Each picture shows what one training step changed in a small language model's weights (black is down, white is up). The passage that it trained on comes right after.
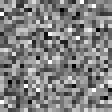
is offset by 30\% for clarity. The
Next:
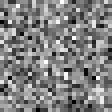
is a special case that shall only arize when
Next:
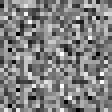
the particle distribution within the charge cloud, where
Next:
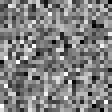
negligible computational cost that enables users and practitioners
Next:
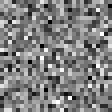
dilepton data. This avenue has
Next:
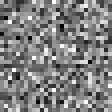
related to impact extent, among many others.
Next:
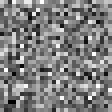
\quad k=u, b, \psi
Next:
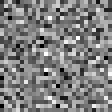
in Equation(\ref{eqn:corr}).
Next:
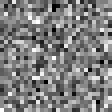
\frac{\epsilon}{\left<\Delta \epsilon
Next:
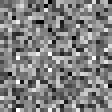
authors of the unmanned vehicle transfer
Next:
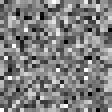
a significant deterioration in the quality of obtained
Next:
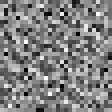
an `improved action' which allows computation
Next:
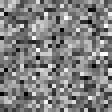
of feature positions it can probe.The SDSS and
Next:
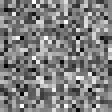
manuscript. This work was supported by the
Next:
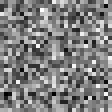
data set that make it more or less
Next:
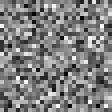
$\mathbf{q}$. Obviously, the
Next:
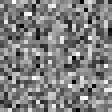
where the low-frequency 33-Hz emission is
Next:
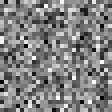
Dzero_2, Dai}. This compound
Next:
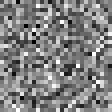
considered in the figure. Remarkably, for
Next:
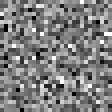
bacteria growth can be measured by diluting
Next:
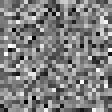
benchmarks such as CodecFake and
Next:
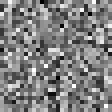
method presented here because of speed of computation, and
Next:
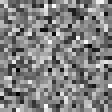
particle statistics and remains to be relevant in theoretical
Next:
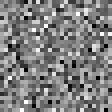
$\sigma(\omega)$ is governed by a
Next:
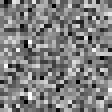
the corresponding $f_{00}$ parameter follow as
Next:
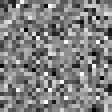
the observation that there is a maximum value of
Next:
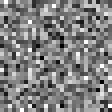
the improved narrow width approximation and with the computation based
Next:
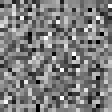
\qquad \omega_3(n) =
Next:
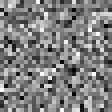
of \cite{Steigman}, in order
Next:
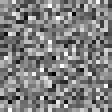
stable upon theromodynamical stabilization. In
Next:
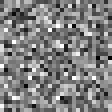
result.\\ \textbf{Proof of Proposition
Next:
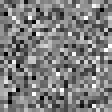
point, which not appears in the other sizes.
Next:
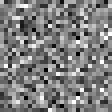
Institute, 10000 Zagreb,
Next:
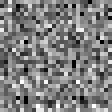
A.~Nag, \emph{J.
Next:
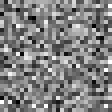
To be specific, high fill factor means low optical
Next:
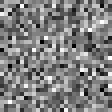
efficient algorithm does not exist. Even less clear
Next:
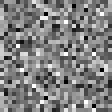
V. Yu. Denisov,
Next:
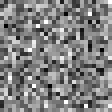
ciphers are more difficult for neural networks
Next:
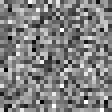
in the ``large" slicer position with
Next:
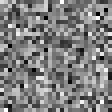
geometry of the (shared) boundary between
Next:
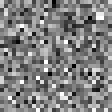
reduce the differences between the Ni-O and
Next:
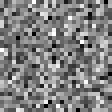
relative reflectance and the I over F value at
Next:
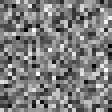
so when the surface state crosses the Fermi
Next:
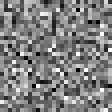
centroid, and finally substituting the obtained
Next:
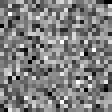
the $z$-pathline equation can also
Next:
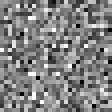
These authors contributed equally to this work.
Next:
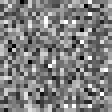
buffer region but also slightly extends beyond
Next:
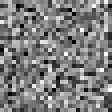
UHECR arriving on Earth.
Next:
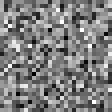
\\ & y = \rho\sin\theta
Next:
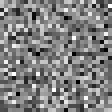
for ternary classification one can label data using
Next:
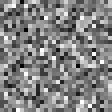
increases dramatically (in cavities with no
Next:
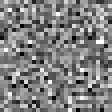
model utilized wavelengths extracted through the CARS algorithm
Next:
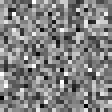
program that contains any subset of these cuts.
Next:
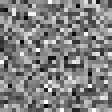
an appropriate value for $\beta_0$. These
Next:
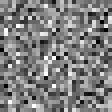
this behaviour happens more often for high values of
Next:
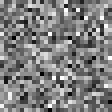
the values found in the literature. Considering the
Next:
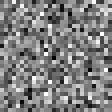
matter density $\Omega_{\rm m} =
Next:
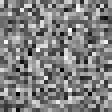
groups to merge of $N_{\rm
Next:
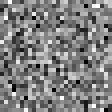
decline of $\Sp(B)$ toward large
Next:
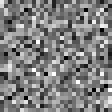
number of known gamma-ray binaries is
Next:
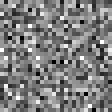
have lost energy, transferred to the
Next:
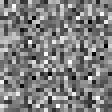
$ \Lambda^2 TM $ as $
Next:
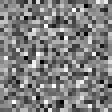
$\cH$. The equivalence relations are defined
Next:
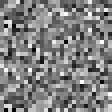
change in the resonator's $Q$
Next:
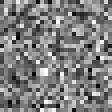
MWO. As result, we found
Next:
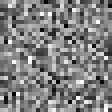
cooling that occurs during the quasi-spherical
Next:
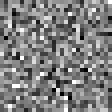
approximate form: \begin{equation}
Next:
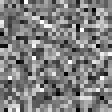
Multi-code effectively mitigates target leakage from
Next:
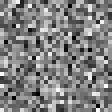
interaction, which are key themes in
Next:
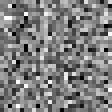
particular permanent magnet slower design we have
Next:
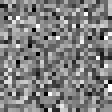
We thank Marcel Franz,
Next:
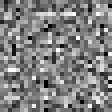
field configurations that solve first order equations, and
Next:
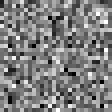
building upon the commutator \[
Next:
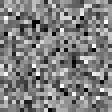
energy $\epsilon^{c}_i$ such that
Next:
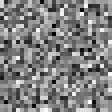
in photon momentum, so it can be made into
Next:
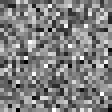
refer to the classification lines at current model parameters.
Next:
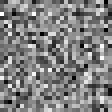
shower maximum and finely grained to provide
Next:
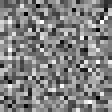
a {\em variable resolution} model of the spatial
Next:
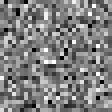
than three cups of coffee per
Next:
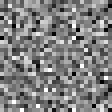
"lock and key" structures responsible for
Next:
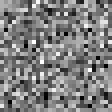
indicative of the \sqtwo surface reconstruction are
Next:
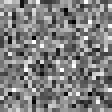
theorem beyond one loop for $R^4$
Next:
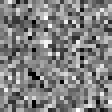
cluster as a case study: the non-thermal
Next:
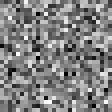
a hysteresis loop with an
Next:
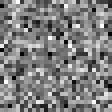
length~$T'_{max}$. However, the resulting
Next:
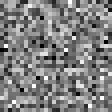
such magnified orange objects is that they will
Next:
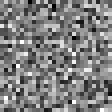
the initial conditions for our subsequent BH seeding
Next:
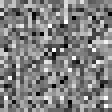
for the probing field and intracavity
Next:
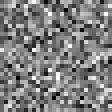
rather compact region close to the central AGN. The
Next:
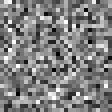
For example, the dual learning was adopted in
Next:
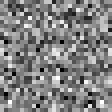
satisfy some of the known notions of community
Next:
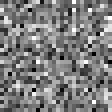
This rescaling moves the point
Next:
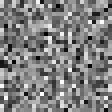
from which the short-living, transient
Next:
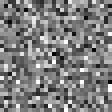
and Ni, this bulk strain-induced
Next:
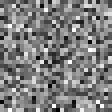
the variation of hole and electron effective mass at valence
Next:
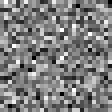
this procedure to more qubits, and one can perform
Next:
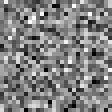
our interpretation that joint end-to-end optimization
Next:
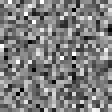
this ambiguity. In such a
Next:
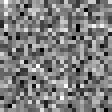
These results can be approximated by the following formula
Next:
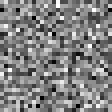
powerfully in concert. Whitmore
